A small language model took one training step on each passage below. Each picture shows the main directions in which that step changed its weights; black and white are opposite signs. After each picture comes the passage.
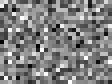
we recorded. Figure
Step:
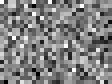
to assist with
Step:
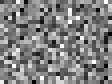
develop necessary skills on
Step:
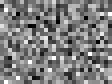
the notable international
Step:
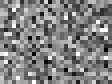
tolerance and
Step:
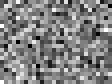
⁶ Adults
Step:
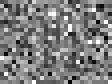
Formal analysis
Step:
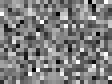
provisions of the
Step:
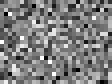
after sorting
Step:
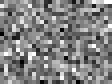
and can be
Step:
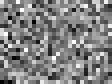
they are the
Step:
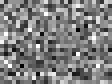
previous records.
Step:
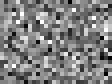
7A and
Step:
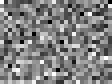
(three times
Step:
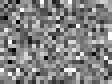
access Study
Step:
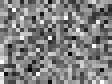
to introduce
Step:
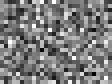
from beginner
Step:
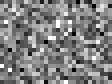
Water reuse
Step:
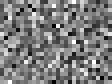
leaving behind
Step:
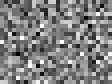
the majority of
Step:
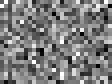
have given approval
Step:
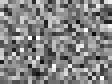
is verified:
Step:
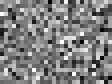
between ECRMS
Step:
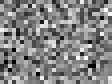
rules. In
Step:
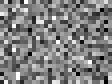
as to prevent
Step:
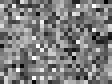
related gene patterns
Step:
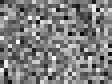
well above the
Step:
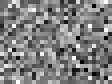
which rises through
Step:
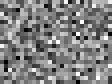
distributed as follows
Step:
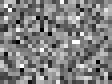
role in supporting
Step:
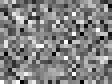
dark thick
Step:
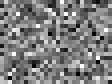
which got
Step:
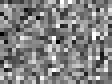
focused on the
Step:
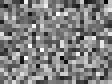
baths and
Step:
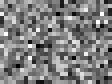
experienced a
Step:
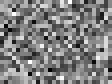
first place where
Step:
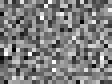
message, to express
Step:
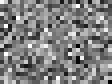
result analysis. There
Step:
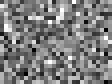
equitability index
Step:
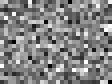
is considered correct only
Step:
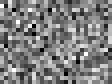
during ethanol
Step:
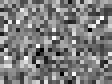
more flexible,
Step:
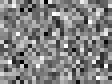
agree with experimental
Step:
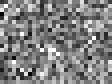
deviation from
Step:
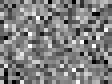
with tumor
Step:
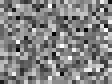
50hours for
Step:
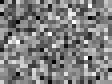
aspects of employing
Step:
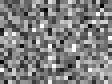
the general principles
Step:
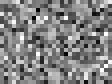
carried out at
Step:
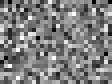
illustrates the
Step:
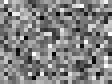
strings give him
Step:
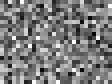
wind speeds to
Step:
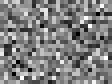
the right to
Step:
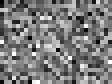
Coupled to
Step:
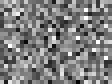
the Arab
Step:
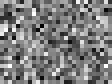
contrary, the
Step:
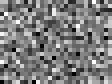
trap catch
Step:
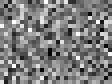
65 to greater
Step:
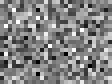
identification. It
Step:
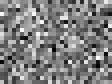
of youth
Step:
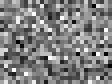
loss of formative
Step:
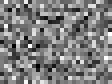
recommends that
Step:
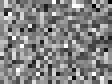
to come back
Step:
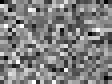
where gamification
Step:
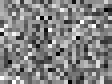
network with minimum
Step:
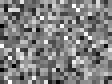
It seems to
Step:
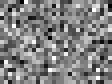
for the Deep
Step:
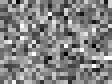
and concisely
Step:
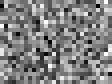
a bias in
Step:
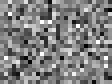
the relevant ethical
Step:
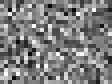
Questions We
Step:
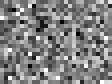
West is the
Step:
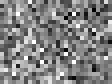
of Julian
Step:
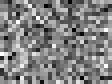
organizations and
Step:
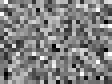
is higher than the
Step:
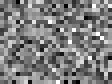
emergency care in
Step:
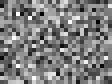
gathering point
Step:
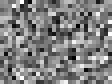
mew, and
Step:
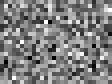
system failures.
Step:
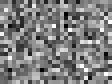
A couch
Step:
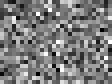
cent.). The
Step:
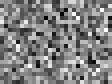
increased consumption of
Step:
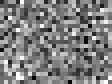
their acronym
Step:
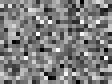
improving quality and
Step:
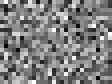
managing clinical stress
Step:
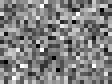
analysed. Results
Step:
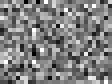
Further details are given
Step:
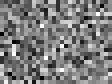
the scope of
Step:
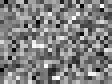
Results: Out
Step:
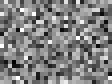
for their training.
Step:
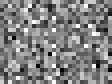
highlights its
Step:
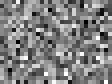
CNN architectures
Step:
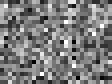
used a dental
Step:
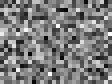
Figure 7. Figure
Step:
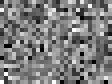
how data values are
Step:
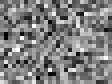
taxes and by
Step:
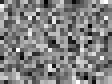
safe and effective
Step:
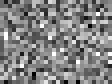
the future should take
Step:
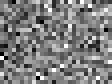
based on text recognition
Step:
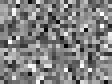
number of confirmed
